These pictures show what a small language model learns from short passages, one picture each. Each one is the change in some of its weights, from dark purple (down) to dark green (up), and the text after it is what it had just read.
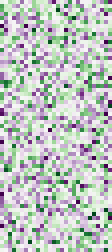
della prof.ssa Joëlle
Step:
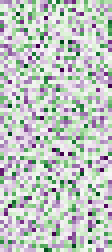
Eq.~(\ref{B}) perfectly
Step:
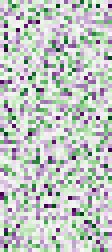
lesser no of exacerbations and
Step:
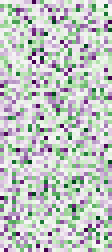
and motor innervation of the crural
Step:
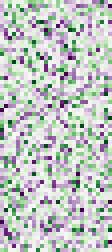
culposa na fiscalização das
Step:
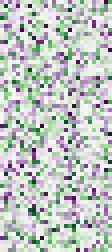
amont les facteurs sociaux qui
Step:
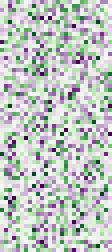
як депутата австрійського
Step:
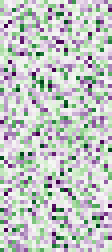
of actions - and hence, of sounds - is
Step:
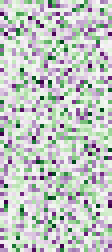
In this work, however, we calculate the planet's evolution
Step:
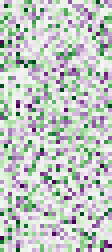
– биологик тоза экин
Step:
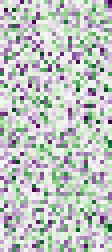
the method of Buu-Hoi *et
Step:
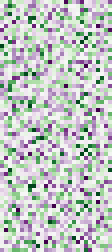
boshlagan. Ularni shakarli va
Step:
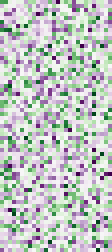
transición nos trae a colación un punto de
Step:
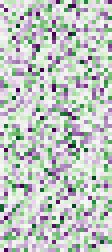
la máxima de éste profesional. La
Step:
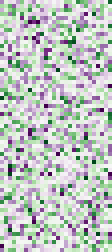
using their best-fit values for the ordered halo
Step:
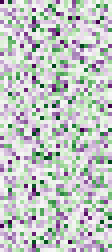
C.-H. Li, and V. V.
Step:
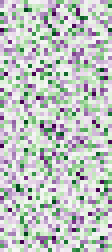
ANALYSES WITH
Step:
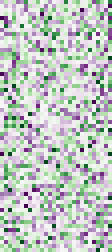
standard likelihood analysis with GtBurst.
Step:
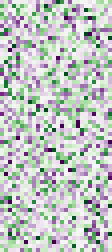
used for event processing, and a huge number of
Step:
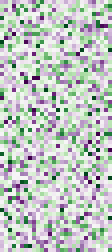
from multiwavelength simultaneous observations in
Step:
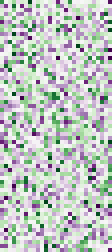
the emerging field of translational psychotherapy,
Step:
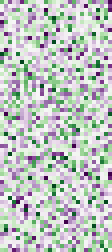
The data, which contain information that could compromise the
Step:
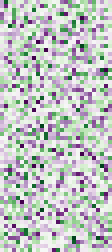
yamasa jeke birligin
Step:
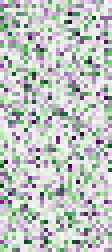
modeled as $$c_i(t) =
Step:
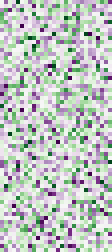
O$_2$ and found no mass 33 or 30
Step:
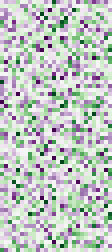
szeroki i wielotorowy,
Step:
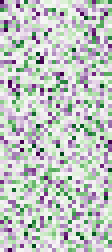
explanations suggested. The late John Bahcall
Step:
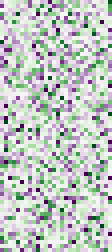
increase of the Br-Pb-Br angle of
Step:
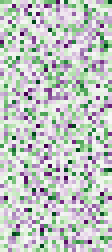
БО): створення або
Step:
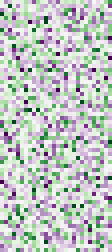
is reduced. Tax aggressive activities are very
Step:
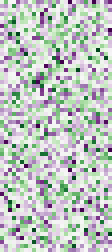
The overall vowel arrangement found in the
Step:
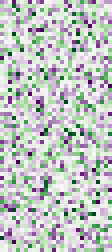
asrning yarmi va XX asr
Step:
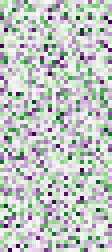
condition 2019 or COVID-19 was caused by the
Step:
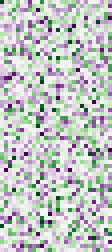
low enough (100-200s) to leave
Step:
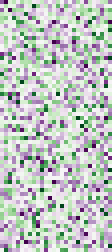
tiyisli sózler. Realiya
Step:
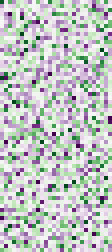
Committee of this college met on
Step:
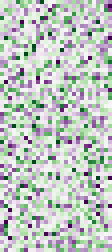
extended theory of unified theory of acceptance and use of
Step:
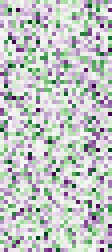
can be evaluated in terms of the theory of complex variables.
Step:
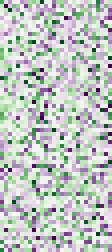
nowadays at relatively low cost. Even so,
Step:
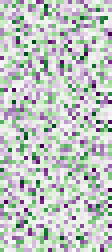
positive part of a self-adjoint operator
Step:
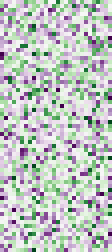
liquid water are much broader than that in the
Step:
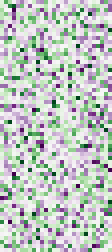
under constant stirring. After 30 min
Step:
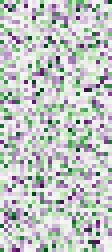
models, namely, MIKE URBAN
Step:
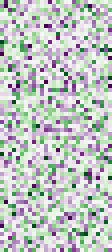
system. The output of Darboux transform is a
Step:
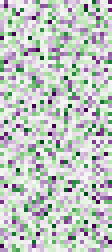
with the minimal $g(Q,P)$,
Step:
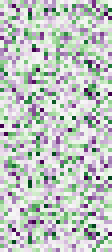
the device makes this type of device ideal for a fast
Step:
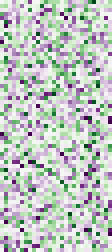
reading and writing performance before and after the study showed that
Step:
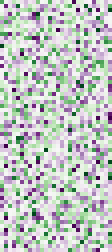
west side of the flare loops, and the
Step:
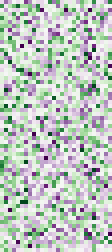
competitive advantage. Additionally, dynamic capabilities become crucial within
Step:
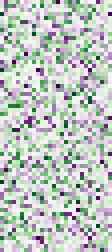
визначення їх місця у
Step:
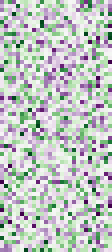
five most recent messages. Context management is a second
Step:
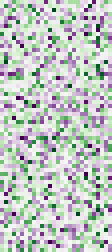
Table 1. Data from the trial was performed analysis of
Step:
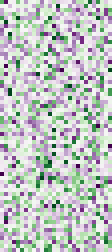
manager and learn about decision-making approaches and
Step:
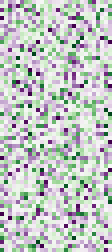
l'Afrique du Sud peu
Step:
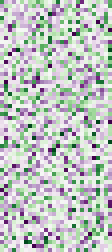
same as that observed, from the p_H data of
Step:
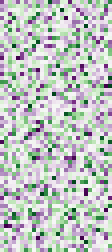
mudah ditangkap oleh
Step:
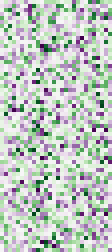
37.8%. The percentage aware of the modes of
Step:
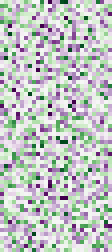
período de um ano. Com os dados
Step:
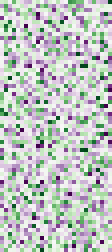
the AAAI Conference on Artificial Intelligence.
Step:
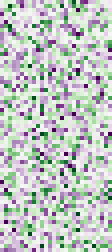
observados en escalas mayores. La relación
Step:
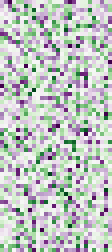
donc été effectuée avec cette
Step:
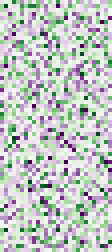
C1-C3 but the other accepted only
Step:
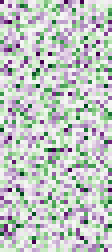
yurtlarida ta’lim-tarbiya ishlarini
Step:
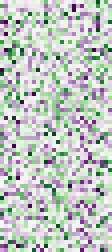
механизмами, включая
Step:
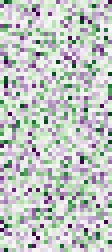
or solar thermo-photovoltaics. Our
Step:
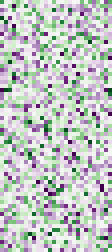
Companies for which no ESG score was available
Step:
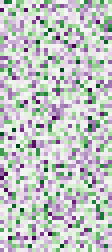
drop in figure 10. We observe here a high
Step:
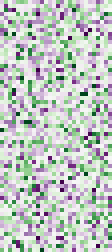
study sample. Children experiencing food insecurity
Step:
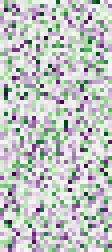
факультета; а Московский
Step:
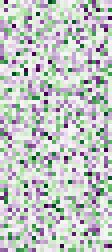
pneumatic force and having as a result a significant
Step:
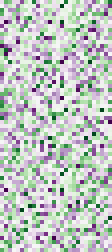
The most abundant genera found before and after weaning
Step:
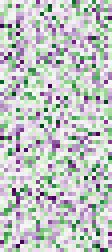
are nevoie de a introduce odiosul
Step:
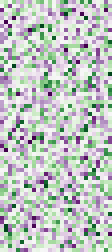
histograms is the same as in
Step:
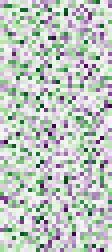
да миннетлемелерди
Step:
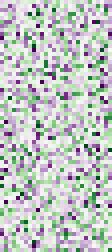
the un-entangled product states of the usual
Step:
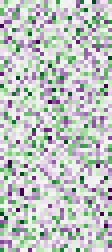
anaemia was defined as per the WHO
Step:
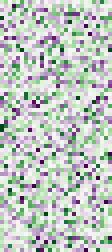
The rotating $k=0$ solutions should have
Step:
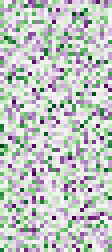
bo'lgan tasvirlash uslublarini
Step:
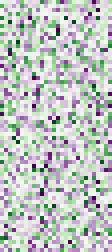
the magnetic C lines. Compared to the torque induced
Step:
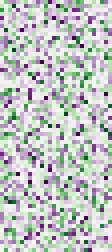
napříč generacemi
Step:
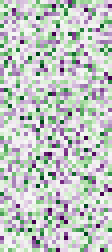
ҳодисани турли нуқтаи
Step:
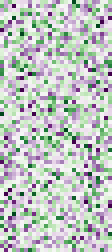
outer structures that could indicate that it is the product of a
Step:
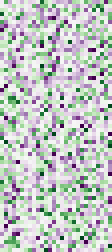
paydo bo'lar ekan, u
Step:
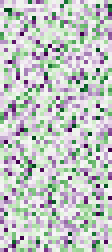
outside his/her field of expertise. In this
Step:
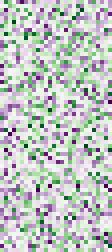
form of laptops or other electronic devices
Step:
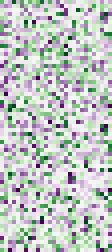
of relapse in individuals with pre-existing
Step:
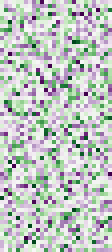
non-zero uncertainty on $\beta$ given $\bm
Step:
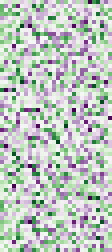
на наш взгляд,
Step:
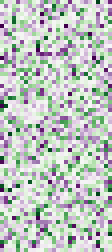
numbers of smelting cycles, the trend of change
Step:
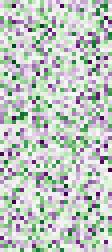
table 4.4; Table 4.4: Solutions
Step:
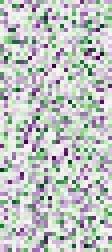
речевого воздействия, -
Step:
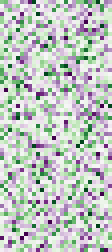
й уміння. Читання
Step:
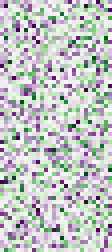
and Saratchandra Babu
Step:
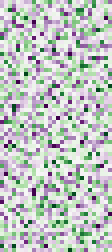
für Frauenfragen, 2011,
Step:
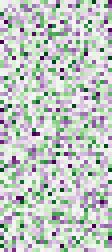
the G-dwarf problem is naturally explained by
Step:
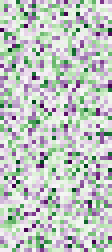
the joint distribution $P(D\mid q)$,
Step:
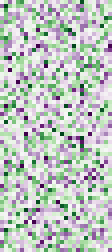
بید چغندر
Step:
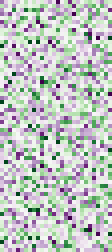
space (which are functions of energy for electrons or frequency for
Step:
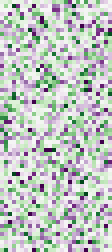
elements for $2\nu\beta\beta$ and
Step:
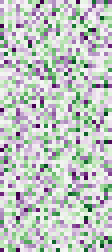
geral: o mútuo só se
